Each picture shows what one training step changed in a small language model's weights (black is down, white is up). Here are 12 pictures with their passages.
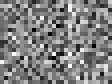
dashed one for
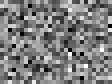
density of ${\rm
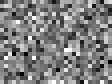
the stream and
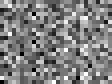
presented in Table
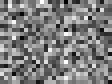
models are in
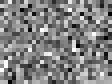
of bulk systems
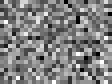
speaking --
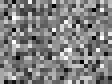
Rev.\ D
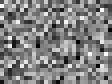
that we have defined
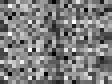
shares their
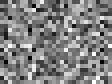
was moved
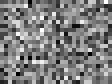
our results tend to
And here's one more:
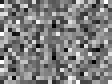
this section, let
